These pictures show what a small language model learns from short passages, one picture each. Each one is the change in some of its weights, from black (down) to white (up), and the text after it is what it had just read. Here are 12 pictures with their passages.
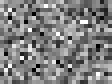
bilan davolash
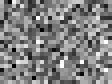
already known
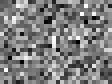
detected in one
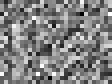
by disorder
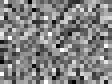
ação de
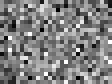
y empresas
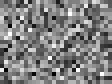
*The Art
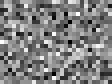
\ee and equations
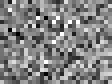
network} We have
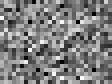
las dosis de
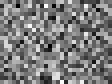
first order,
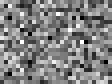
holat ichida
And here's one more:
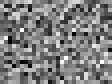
as well as the
